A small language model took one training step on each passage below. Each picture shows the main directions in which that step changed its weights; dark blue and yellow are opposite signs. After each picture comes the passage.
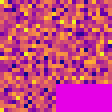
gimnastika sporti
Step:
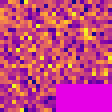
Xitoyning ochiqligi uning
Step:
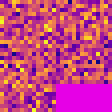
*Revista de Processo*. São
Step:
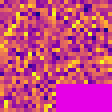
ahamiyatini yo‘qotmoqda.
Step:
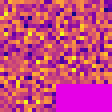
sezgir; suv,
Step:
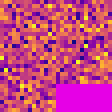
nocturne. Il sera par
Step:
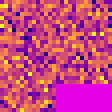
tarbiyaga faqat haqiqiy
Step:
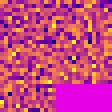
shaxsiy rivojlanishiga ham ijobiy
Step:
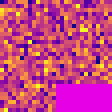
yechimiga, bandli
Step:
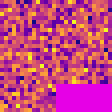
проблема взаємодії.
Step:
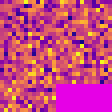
birga jamoa oldida
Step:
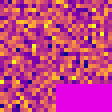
А. В. Проблема
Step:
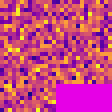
e importancia de la gestión
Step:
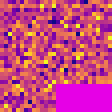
College Record*,
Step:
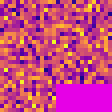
bilan bog‘liq. Bu esa, shaxs
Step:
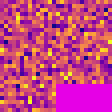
Web Server. Web
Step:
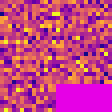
*in Library*,
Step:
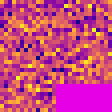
jarayonida o‘quvchilar individual
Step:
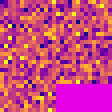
Yun, C. Lee and
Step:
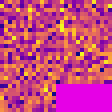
soutenir les discussions
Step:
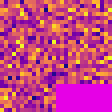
fácil "medir" a
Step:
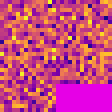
ефективного застосування їх
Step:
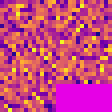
bodies*. Oxford University
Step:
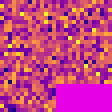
только для информационных, но и
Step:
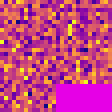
это давно происходит во
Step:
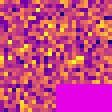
tarixiy xotirasini
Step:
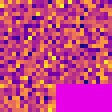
ears in a spike was in
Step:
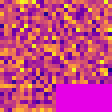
Rasat İstasyonu
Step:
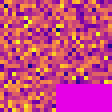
de la Comisión Estatal de
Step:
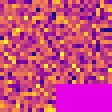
тип *Mollusca* и
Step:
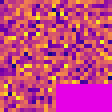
ha culminado en el año 2012
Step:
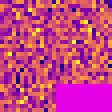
деятельности региона.
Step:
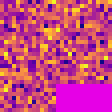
emissions targets.
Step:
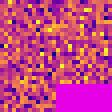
развития детей раннего
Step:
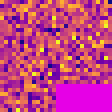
de Nederlandse wet-
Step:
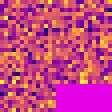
mavjud. Ilmiy matnlarni
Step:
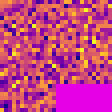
И. – техника фанлари
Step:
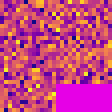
de SBIC's eigenlijk
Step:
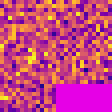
Campus de Naviraí
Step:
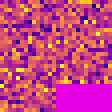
del cielo – hecho
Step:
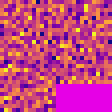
sa harap ng anumang
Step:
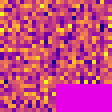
kiyimlarni yuvish 2 ta
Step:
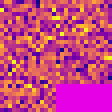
судебной практики можно
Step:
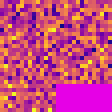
qayta tashkil etishni yanada
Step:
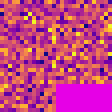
yang didapatkan dari
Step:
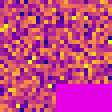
bo'ladi. Fokal
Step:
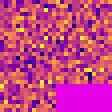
bersaing merebutkan
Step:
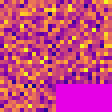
liberali ai propri
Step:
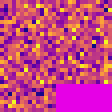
القديمة، بل
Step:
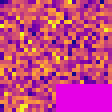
o`tmay yopib
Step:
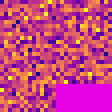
con la dimensión educativa de
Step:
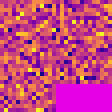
contribuent de manière significative au
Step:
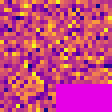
de medición de la personalidad
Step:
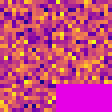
ser exemplificada com a V
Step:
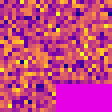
o'ziga xos tarzda
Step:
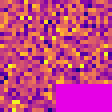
über die sozialen Medien und
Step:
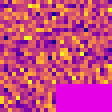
- XSLT (XSL
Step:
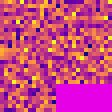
PROCESSES SUCH
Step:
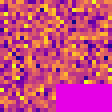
a total liberdade de
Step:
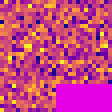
Ermakova "The process of
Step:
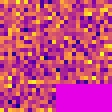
Canal de Relações com
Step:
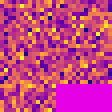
aprobarea Strategiei
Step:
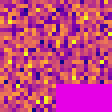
sebagai fasilitator
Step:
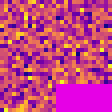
momentos iniciais da vida do
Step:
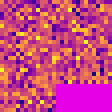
bij de vrouw de
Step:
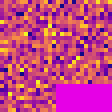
bilan faoliyati boshlandi.
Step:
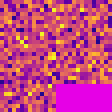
AD1 de la interface
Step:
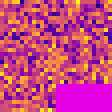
— bu igna bilan quduq
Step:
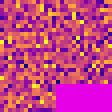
en Jinotega desde el 22
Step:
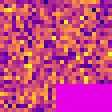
koopmodel kan worden
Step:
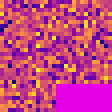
mavjud vaziyat yoki strategik
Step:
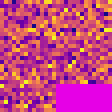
je seinen Fuß auf
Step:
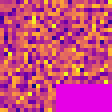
Эффективные игровые
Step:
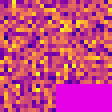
pour former un enseignant
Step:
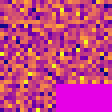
йили алоҳида
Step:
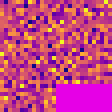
создавая книгу.
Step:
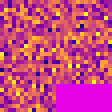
inquiétants de cette
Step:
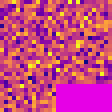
referendum, norm, law,
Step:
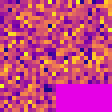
untuk mengukur seberapa
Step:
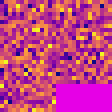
Priorização do Inventário
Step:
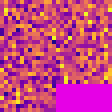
воситалар билан ишлов
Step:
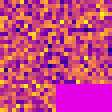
sistema *Civil Law*
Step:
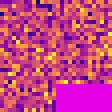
системи, нестача
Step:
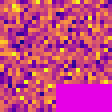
Anwendungen im Projekt
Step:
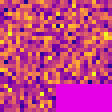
Claramunt, C. /
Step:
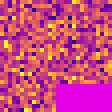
renaissance: Innovative,
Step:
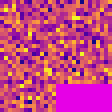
Sortenangebote bei
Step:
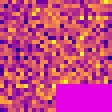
Schlussfolgerungen Das
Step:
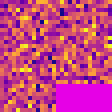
қахрамон характеридаги
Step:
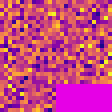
logical necessity to suppose that
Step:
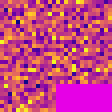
por la doctrina sobre la
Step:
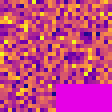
Bu mavjud tegishli
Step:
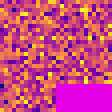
dari netizen yang ikut
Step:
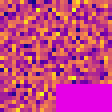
de relâcher l'occlusion
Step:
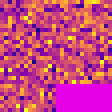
din mai multe puncte de
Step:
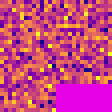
принятия решения о
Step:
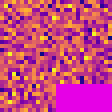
частного характера (таких,
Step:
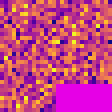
Distrito Bolívar puede
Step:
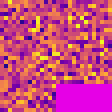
54.8% of respondents
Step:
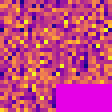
for alle" og "en god
